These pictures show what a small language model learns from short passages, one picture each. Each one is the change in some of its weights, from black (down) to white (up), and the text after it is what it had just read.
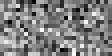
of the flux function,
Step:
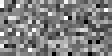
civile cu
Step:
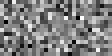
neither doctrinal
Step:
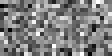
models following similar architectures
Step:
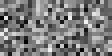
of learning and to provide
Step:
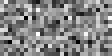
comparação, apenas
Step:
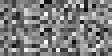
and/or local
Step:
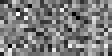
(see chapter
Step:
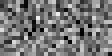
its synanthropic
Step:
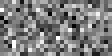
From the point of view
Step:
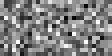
a satellite in
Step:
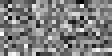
spectrum using these new
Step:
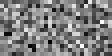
if the backreaction
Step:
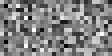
the variation of the
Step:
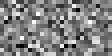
composite operators of the
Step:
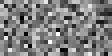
\ee Further,
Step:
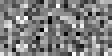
a professora.
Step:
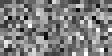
absence of the velocity
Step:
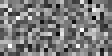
classes clinográficas
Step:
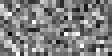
of a system with large
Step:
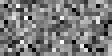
the causal effect using
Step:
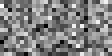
add a new term to
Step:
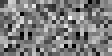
name and its
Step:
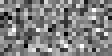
to see applications of finite
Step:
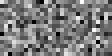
в стратегии
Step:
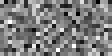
с. Bibliography
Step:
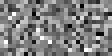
y medicina
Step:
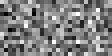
states are topologically
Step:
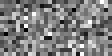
very well the two classes
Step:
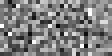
RG methods and the
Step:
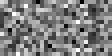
dessa forma a
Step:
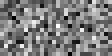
estudiantes acerca
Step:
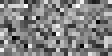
Zamonaviy xorij
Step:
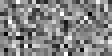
the last twenty
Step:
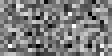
emocionales y
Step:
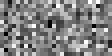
the crossover
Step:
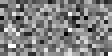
quantum memory } Once
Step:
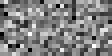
AND SOCIAL
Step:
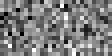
to every induced subgraph
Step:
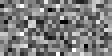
algorithm used if this algorithm
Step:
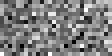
ASVC to
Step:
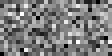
ko'rsatish bilan
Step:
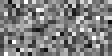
herramienta en
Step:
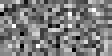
valleys across the
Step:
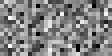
\nu \rho }
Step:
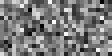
on Tenders and
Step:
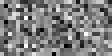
the choice of the
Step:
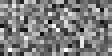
inversion symmetry.
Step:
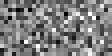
of intellectual
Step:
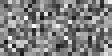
ta'rif bera
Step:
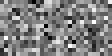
deve ir além
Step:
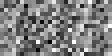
Dubletten und
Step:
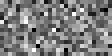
corresponding unfiltered
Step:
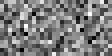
\BibitemOpen \bibfield
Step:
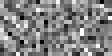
a gennaio,
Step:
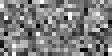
from lack of clear
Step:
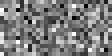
The nature of this phase
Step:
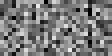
reconhecidos na
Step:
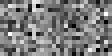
It also makes the model
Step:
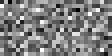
also performed simulations where the
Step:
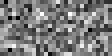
speech of varying
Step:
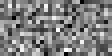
fruto. A
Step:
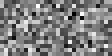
de desarrollo humano,
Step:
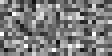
financial support from the
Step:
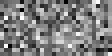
coefficients derived from equation
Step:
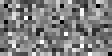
the decision of the
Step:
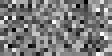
and in interarm regions
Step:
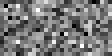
best fit with the
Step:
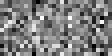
os profissionais de
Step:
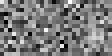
work remains in improving
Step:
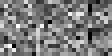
foydalanilsa va
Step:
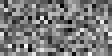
\\ However, these results
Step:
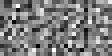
concurrent to each
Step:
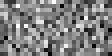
com agravantes
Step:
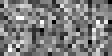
ayrim qizil
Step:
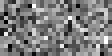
is illustrated in
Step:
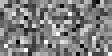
и конечных
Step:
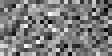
D, Kit
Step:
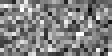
jamiyatda axborotdan
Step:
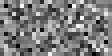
Gruber, and
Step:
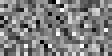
by understanding we mean a
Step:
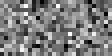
qilish va ularning holatini
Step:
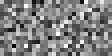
sua personalidade. O
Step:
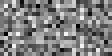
with the symbol
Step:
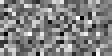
dos processos da
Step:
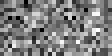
branch of quantum
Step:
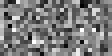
on subcarriers
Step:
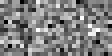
selection method of the
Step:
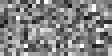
FEK would like
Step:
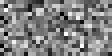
by mapping to the
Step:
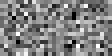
a la persona que
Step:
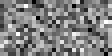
power series ${\bf
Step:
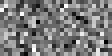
(PhD), dotsent
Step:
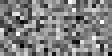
a request to
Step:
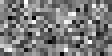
fieldwork, que todos
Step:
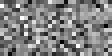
small to detect a
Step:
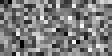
a heterogeneous
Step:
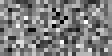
over the same patches
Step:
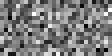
J. Proust,
